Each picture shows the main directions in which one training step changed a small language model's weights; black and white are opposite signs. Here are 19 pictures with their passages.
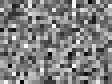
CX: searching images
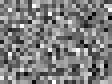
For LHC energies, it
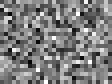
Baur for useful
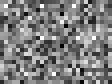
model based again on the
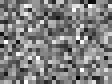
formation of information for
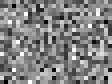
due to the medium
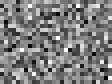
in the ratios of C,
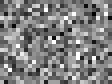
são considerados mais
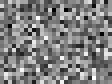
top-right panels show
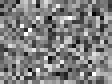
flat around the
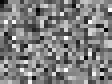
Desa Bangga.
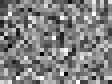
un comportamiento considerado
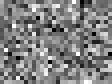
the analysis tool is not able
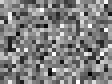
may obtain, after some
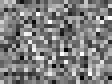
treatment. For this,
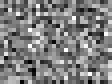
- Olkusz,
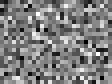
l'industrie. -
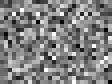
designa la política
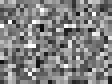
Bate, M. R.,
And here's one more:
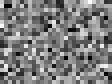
are dominant in that
